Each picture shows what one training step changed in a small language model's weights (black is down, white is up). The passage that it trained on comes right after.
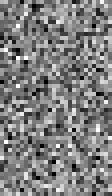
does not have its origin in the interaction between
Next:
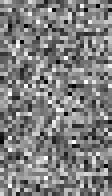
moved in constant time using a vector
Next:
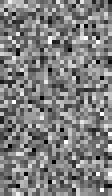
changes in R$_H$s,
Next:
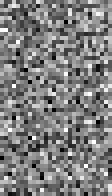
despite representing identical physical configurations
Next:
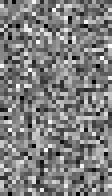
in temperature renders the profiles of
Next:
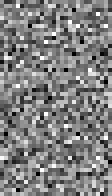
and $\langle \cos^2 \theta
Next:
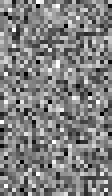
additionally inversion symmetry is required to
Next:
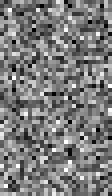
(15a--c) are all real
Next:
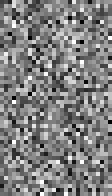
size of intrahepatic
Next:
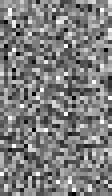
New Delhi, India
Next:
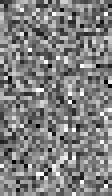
be significantly larger. In any case, the
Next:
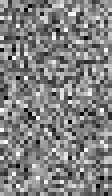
also highly desirable for accurate
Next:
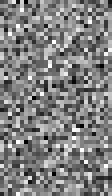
to enhance smaller models' sketch
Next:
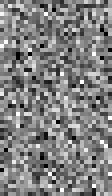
a difference in focus between the two filter
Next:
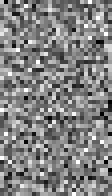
more manageable for the next layer.
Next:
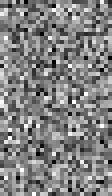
become an essential part of the
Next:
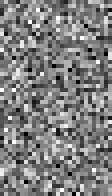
Programme. This work is also
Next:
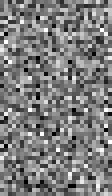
averaging the final values, we obtained the
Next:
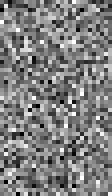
iso-scalar cases. As one
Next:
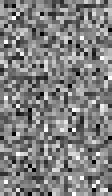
dependence on central velocity dispersion is simply
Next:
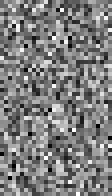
polytropes is based on the
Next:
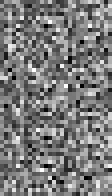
\end{split} \ee where we
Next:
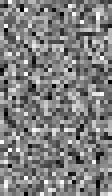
\caption{(a) The side view without
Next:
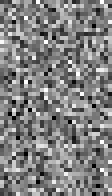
a major effect on the mass and the value
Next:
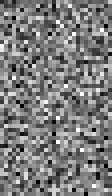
(minimum) acceleration. The corresponding
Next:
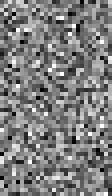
the possibility space in which these futures
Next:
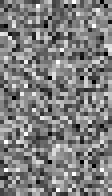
which leads to the conversion loss
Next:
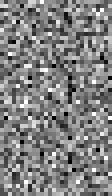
off-line using the GPS times of
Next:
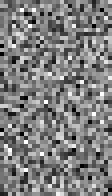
instabilities can take place in the
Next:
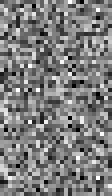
the same angular and radial selection function as
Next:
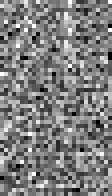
the smallest nuclear BH mass
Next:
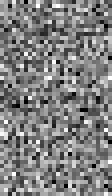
but dark matter still plays an important
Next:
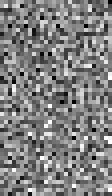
is important, say, when the
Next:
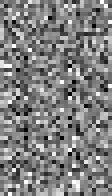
change of the coupling constant from large positive to
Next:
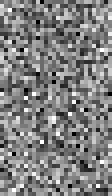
low frequency electrochemical shot
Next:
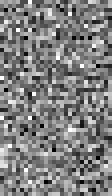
rejected. We set a parameter
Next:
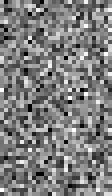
Outlook} We have introduced
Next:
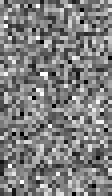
assumed to point in the same plane,
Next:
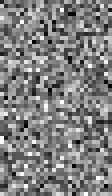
to systematically study memory effects and spatial
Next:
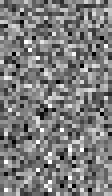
can be directly implemented in such
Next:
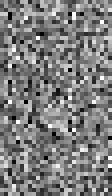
are shown for central collisions
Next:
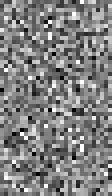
hydrostatic stress is applied to a
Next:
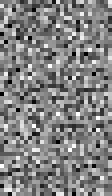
spinons created after flipping one
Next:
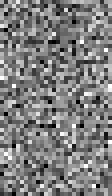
an optical companion, possible representing
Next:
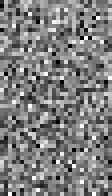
turbulent regime that ensues after
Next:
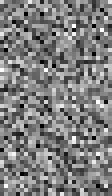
a gauge symmetry can not only explain the structure
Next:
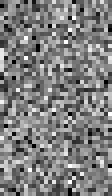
$i = 0^\circ$ is an
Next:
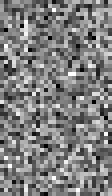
for each type of wearable
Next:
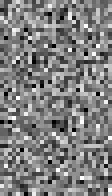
is Euler's constant. The
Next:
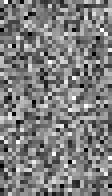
resonance observed in the differential
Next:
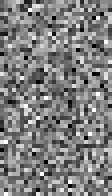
consumer confidence in the United
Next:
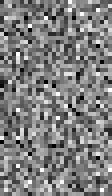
inequality \begin{equation}
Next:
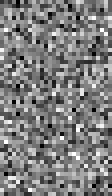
calculated the detailed dependence of this quantity for
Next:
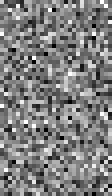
lattice parameters. We compared the computed lattice parameters
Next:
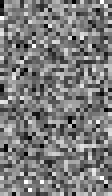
jets, the quark decay must be
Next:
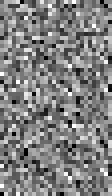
single system interacting with the cavity with an
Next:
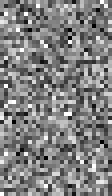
the properties of the corresponding lower-dimensional
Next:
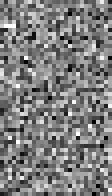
and Eq.~\ref{eqn3} in
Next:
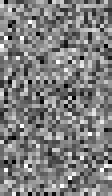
least two such vertices, and so every
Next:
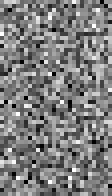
layers are not shown in the figure.}
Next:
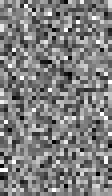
between the Web Summit conference
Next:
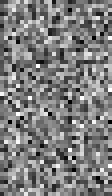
are the energies of the oxygen
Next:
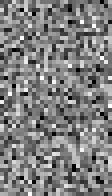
because the number of the doped electrons per
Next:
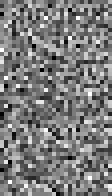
approach. Interestingly, we
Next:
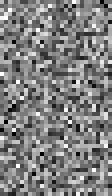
strengths, with the maximum value
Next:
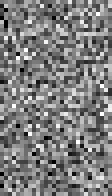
in order to create hidden
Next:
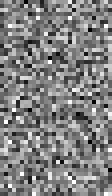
domain : legal retrieval
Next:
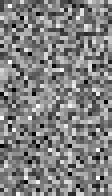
hand, a set of PLT configurations
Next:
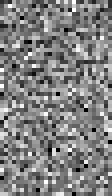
all final state particles (e,
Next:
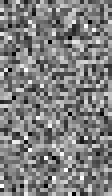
preferred by these authors for
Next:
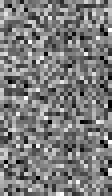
large number of different lattice sizes. In
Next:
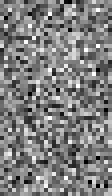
differentiable \cite[Section
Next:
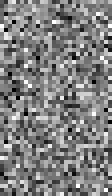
disk, with the SiO masers
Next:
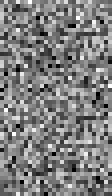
the atmospheric spectral radiance
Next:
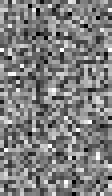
that have inputs shorter by
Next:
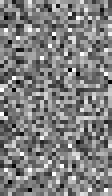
entropy,'' Phys.\ Rev.\ D
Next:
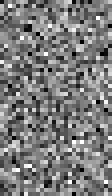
by $\Lambda^{\cal S}$, and
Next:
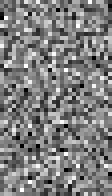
$R=-2$, in accordance
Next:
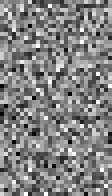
neural circuits similar to those in
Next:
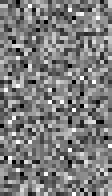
they are not as sensitive.
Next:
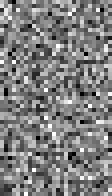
Process and Tasks. A multi
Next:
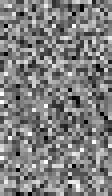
the gap between two red bands with a
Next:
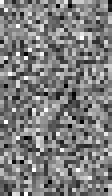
deterministic volatility and
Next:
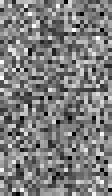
by the involved SNW. Our
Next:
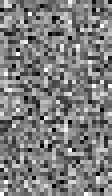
4k.} \begin{eqnarray}
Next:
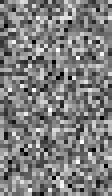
\label{oper} {\cal
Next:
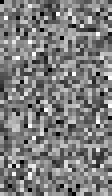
and Nuclear Studies,
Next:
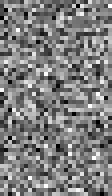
the colloids surface gives rise
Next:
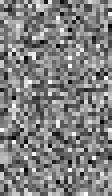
troubles, several important steps
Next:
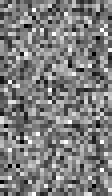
as inferred from the Hall coefficient
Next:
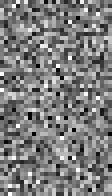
theory of relativity is that there is
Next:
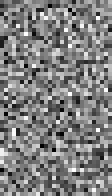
further apart sidebands one would
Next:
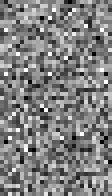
it on the squares of density of a
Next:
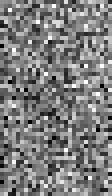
battling the digital
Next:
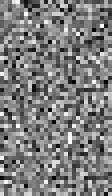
is deployed – thus there is
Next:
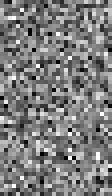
that there are significant changes in structure from higher
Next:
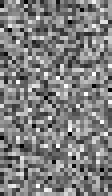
deal with missing values.
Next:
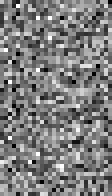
experimental capture of regime change allows us to identify
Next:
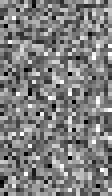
side by side has been shown.
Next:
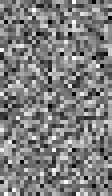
$g(I)$'s which have
